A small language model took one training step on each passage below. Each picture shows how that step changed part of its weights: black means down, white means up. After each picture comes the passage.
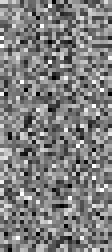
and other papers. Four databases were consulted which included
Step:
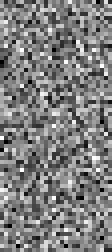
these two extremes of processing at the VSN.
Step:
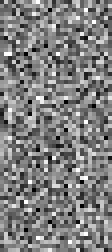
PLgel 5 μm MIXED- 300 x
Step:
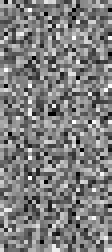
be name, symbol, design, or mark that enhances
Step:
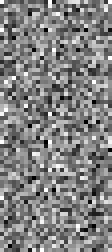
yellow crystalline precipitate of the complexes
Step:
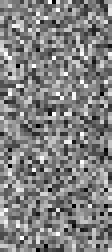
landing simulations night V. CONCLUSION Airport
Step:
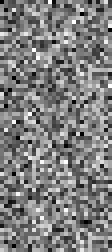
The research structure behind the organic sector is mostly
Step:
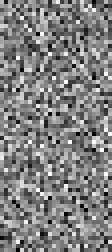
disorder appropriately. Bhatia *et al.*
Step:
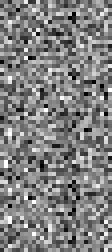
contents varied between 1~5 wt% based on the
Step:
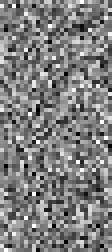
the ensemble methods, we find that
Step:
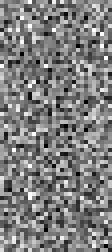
regarding tracking of personas, we first need to validate
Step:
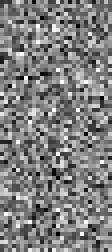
autopilot and rudder actuator
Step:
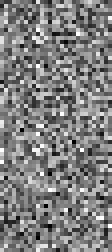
of language teaching, however both the nature of speaking skills
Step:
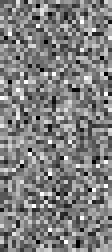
school math has proven to be useful to them.
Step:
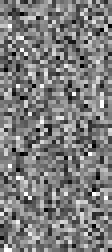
fake winner announcement that we use in
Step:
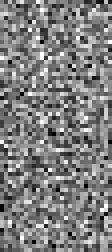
most commonly used in the production of ice cream are
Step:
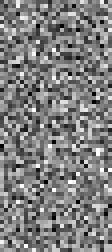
in side view elliptic, (8–)
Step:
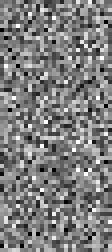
individual variation. Only then he is regarded as
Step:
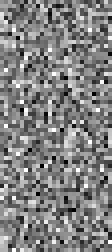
our model was more preferred than the baseline model
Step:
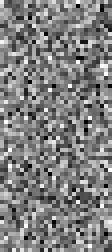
multiple amino groups in the shell. The model Au
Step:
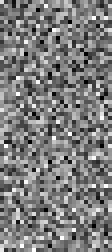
can refer to the example of the GovLab Austria
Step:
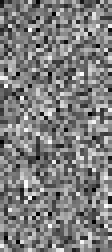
Let’s hold on for a moment. Can we claim
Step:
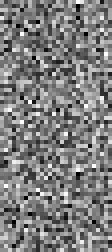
news, etc and scholarly academic knowledge. Digital
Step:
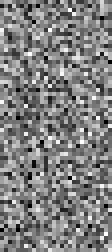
in the inappropriateness of
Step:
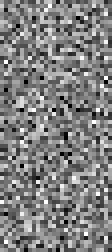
This meant that when 300K's local connections helped
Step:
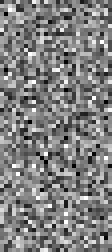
of study subject 18 year, with S.D \pm
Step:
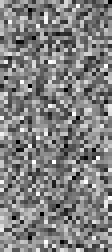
emissions: from power converters, digital electronics,
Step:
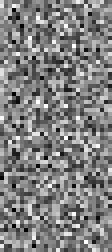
by infection with the human immunodeficiency virus
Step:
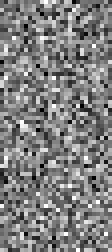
primary source of knowledge regarding menstrual hygiene before
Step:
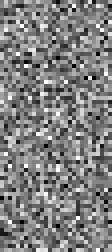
Blogs, Forums at any time
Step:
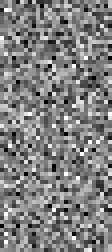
tool to reduce the number of collinear features without decreasing
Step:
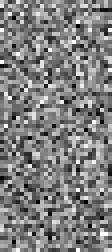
is our second key parameter in the aesthetic appeal
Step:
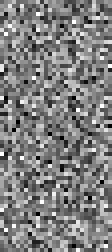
of dimensions of potential solar panel - a list of dimensions of
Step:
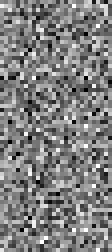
study has shown a significant reduction in TC, TG
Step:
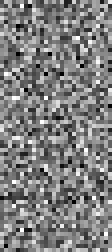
powered down or be commanded to initialize,
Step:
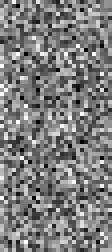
of Agriculture, Forestry and Fisheries
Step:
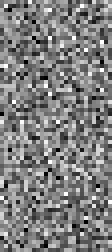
of Management of Resources in Grape Production**"
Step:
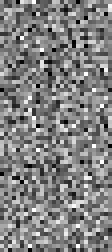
multiobjective games possessing Pareto
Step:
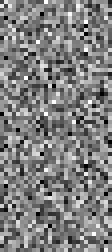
the layers was determined using X-ray diffraction
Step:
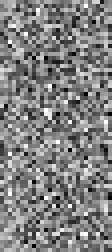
by H. Piyananda, p. 1.
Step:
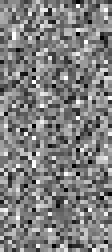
the research papers included in the study. A total of 75
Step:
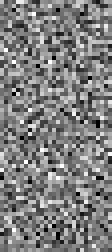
the total curve of samples (1mm face sheets,
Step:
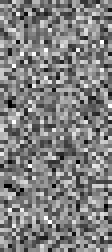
G4 group. In force swim test
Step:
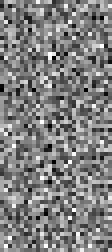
swelling degree. The increasing in monomer concentration was
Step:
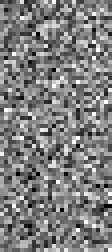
for UAVs: Overcoming GPS Signal
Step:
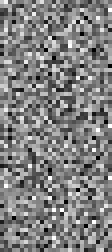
depth characterization of stacks and integration of multiple stacks
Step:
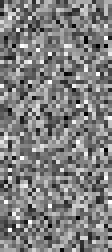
wants his wife to come out of purdah
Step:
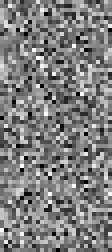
patients. Lung metastases to the liver most frequently
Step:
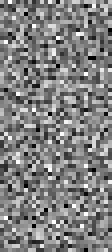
content of inulin in herbal mixtures No.
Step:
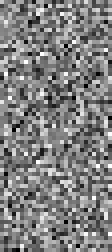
kN. In this case, it was found that the
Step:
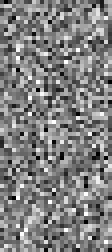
he was unable to pass the exam. So the school
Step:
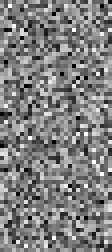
Figure 3: Graph plotted by the software depicting
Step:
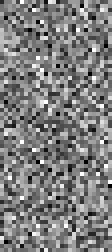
sensor less vector control of BLDC is implemented and its
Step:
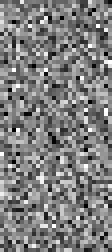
shear wave velocity against RHOB which returned a
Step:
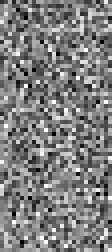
norm as a model of the factual basis for conducting
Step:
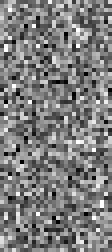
by $Re = UL/\nu$ where L
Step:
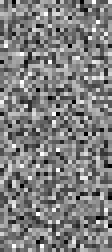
on zebrafish, no significant differences were observed
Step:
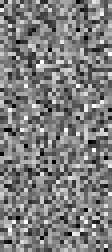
entity which explains its scarce reporting in literature
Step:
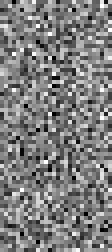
feed was used aqueous NaCl solution. The VMD
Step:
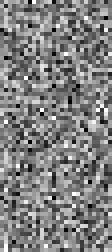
the combination of high strength and thermal insulation characteristics. Its
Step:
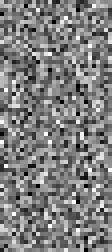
a multitude of applications such as cooling, carbon
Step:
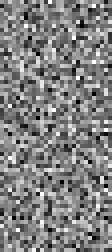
is also presented. The current study suggests that more attention needs
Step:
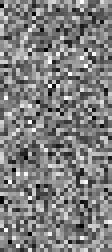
during furan's curing, one mole of
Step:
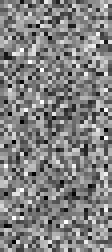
wrote the EPR section. T.M.
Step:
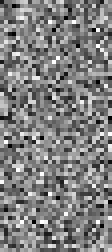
spanning slabs with fewer loads to
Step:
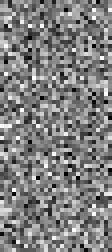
controllers to the complicated controllers for example adaptive
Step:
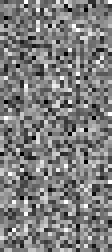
Concrete Beams". Egypt: Engineering Research
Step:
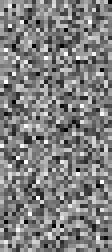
So, substances that easily penetrate the
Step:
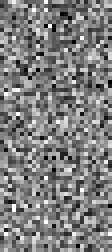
while most prioritization methods receive generally positive ratings, some
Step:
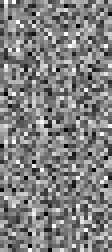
the concentration range of 5.0–110.0
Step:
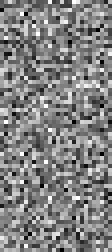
of the standard recombination operators in evolutionary algorithms.
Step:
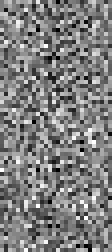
Pidchasov Ye.V.
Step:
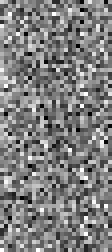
two time resolved photoluminescence (PL)
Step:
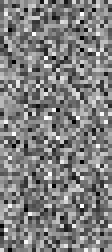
federation solutions and federated discovery systems** across
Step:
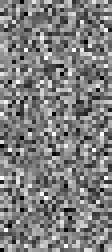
the performance and productivity of the employees. Training & Development means
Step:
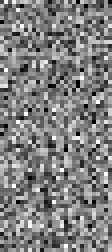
policy briefs have been published through project and other channels
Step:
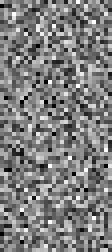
Furthermore, some employees wanted to get back at the
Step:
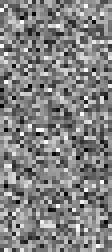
and Services, Springer, 2009. -
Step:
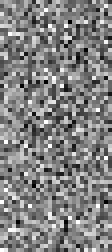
officers has been established. This control room assists the
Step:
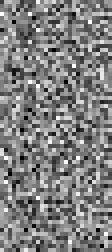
better academic outcomes. Conclusion Based on the findings of this
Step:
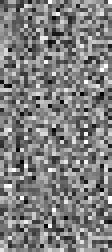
crop production under the current changing climatic conditions in Nigeria.
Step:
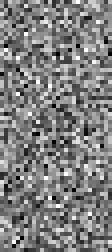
disruptive behaviour among secondary school students in Delta State Methods
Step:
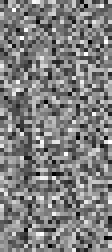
influence of the ligand concentration (k_o
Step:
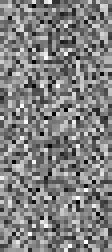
Ulrich and Peter W. Flint,
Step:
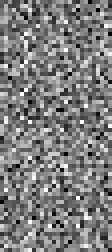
up, as soon as lifting the head from the
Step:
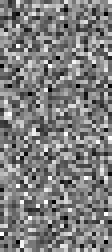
the services provide helpdesk contacts and materials for public
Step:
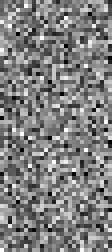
aims to demonstrate the illustration of implants in
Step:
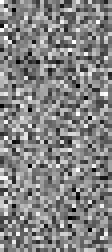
in promoting oral health and preventing periodontal disease,
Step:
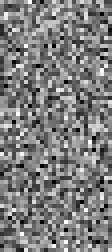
at affordable price. The world population demands a sufficient
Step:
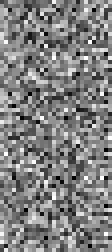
service improvement, and strategic planning. The survey data will contribute
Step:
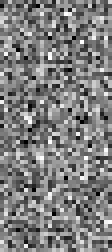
in shedding light on the phenomenon of obesity
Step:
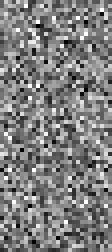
1: Drug likeness score of compounds Fig.
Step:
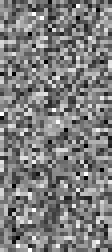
least a date of publication must be specified either here (as
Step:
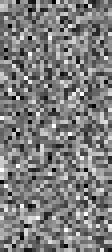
letter of request to the Division
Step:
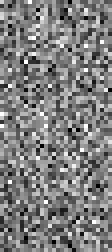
‘Red’ in *Lamkang*
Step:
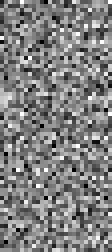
incorporated into most products is very low and does not generally
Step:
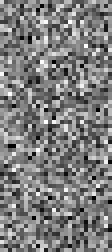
efficiency and income Zeller *et al.*
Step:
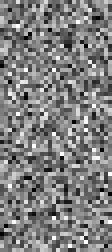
exhort the European Commission to take **decisive
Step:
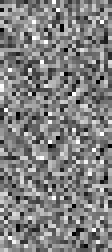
taking in new information, retaining information, or dealing
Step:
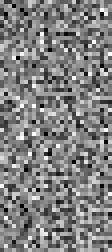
the end of the article. Table S1 Proteases
